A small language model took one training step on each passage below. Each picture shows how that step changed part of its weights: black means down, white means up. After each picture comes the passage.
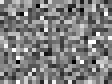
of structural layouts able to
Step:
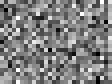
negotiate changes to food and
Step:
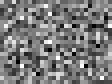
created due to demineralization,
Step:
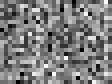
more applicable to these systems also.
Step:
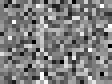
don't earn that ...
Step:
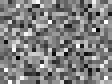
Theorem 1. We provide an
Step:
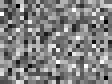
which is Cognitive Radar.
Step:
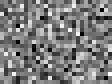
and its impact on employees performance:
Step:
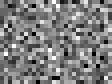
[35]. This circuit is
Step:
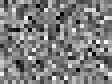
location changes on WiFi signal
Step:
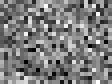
maintain two things as the head of
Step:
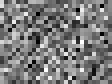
Project Structure The project structure
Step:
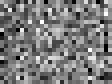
the public junior high school where
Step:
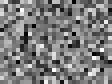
are entered sequentially, and the
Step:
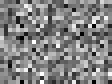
BioChemMac test
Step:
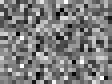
the European Commission adopted a proposal
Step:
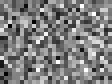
places the country along with the least
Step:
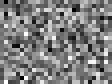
LG scheme is to determine a
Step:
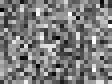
this simplification often comes at
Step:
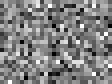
among the population. Expanding
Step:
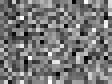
Game, play and education -
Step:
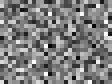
of instructional supervision of
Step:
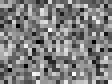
years respectively. None of the patients
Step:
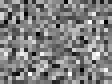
C-termini situated in
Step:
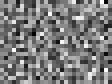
for linking and organizing the
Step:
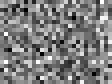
of adverse childhood experiences
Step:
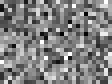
the dynamic vibrational forces
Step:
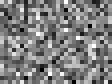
the Protective and Values
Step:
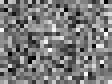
excellent or appropriate category, and
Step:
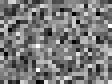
identified is the alignment and implementation of
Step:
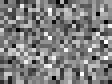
for said parameters [3]. The
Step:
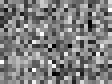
care center. Materials and
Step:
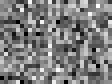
Gunshot wounds are
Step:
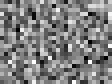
Finally, we illustrate the
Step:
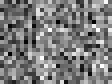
‘cover’ all possible system
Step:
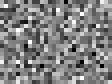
area of late Triassic
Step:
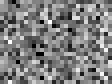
on Alzheimer
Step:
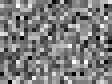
performance of individuals with dyslexia
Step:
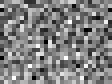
5, with the increase of the
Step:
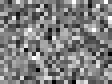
Table 1 Inclusion and Exclusion
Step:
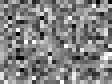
by assumption of prolonged
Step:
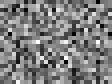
of hypertensive disorders
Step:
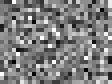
number of other problems. How can
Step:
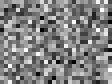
group showed no significant increase in packed
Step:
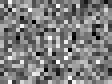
LENTZ, S. and
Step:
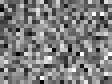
the size of adhesive bond
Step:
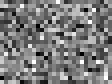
tourism industry as visitors are
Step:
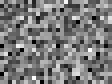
only young people, but also
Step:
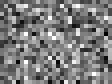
security despite the performance. A
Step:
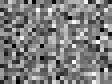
key enabler in the
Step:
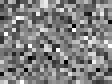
setup Here, we provide further
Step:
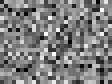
molded sfr composite
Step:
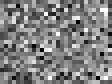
based methodologies Fuzzy
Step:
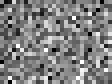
Feedback; Hospitality
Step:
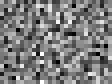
to facilitate market comparison among the
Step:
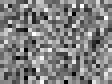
a “perfect”
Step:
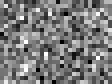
as it seeks to mobilize
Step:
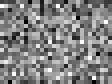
of Technology-Iraq,
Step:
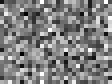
\prec^c A^+
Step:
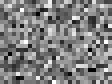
deployed on the resource provider
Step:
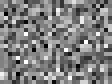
benefits analysis (CBA)
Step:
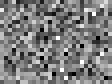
property at a guaranteed
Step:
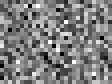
with the water vapor
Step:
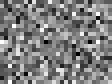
by four canonical histones
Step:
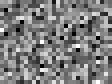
also aimed to replace synthetic
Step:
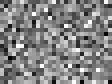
h$ and $g \leq
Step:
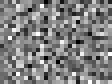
is to give ears to
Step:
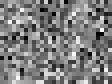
of pain and symptom
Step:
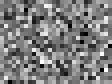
on the employees' wants.
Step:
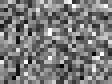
social skills. In addition, adapting
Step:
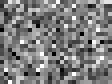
programmable power supplies an
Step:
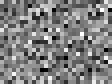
need to be initially implemented if a
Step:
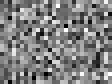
2. Effect of Number of
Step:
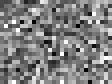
values determine the polygon's
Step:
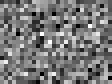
Furthermore, investigations made by
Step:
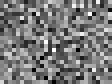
them, and then permits early
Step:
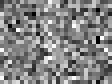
This logic is further developed in
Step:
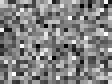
endothelial cell growth factor
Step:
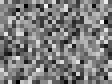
language looks open and the
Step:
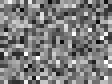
pathways. The Result of analysis
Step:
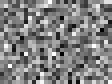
adhesive point to the
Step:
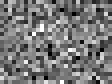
screens in meetings allows for
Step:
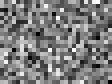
validated as per ICH guidelines.
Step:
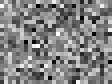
young, active and energetic
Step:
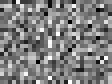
Ayurvedic medicine
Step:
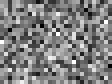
The data of tension are determined by
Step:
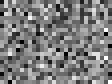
the lumping together of
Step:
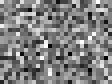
Area Comprehensive
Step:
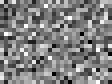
feasibly acquirable initial
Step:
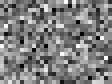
have also noted that PLC damage
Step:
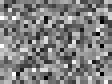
MP4 (AVC /
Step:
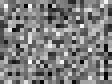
infections among school children in
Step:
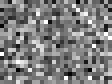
situation. It is not
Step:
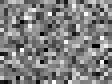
scores seen in the diagram with
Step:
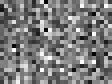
the probe molecules
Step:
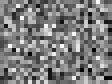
a time for heightened
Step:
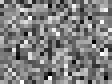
room temperature before starting. -
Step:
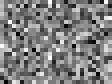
that uterine AVM
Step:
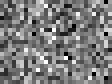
about the common good. Thus, education
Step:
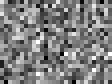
to the sight and sounds
